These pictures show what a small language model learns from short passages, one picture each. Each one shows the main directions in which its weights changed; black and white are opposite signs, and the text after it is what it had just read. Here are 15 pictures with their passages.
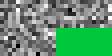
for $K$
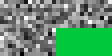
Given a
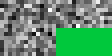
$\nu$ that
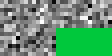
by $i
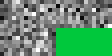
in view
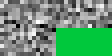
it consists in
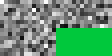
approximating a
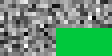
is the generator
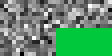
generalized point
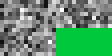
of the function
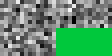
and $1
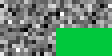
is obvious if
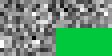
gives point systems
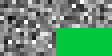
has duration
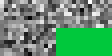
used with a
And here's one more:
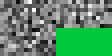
to {\it
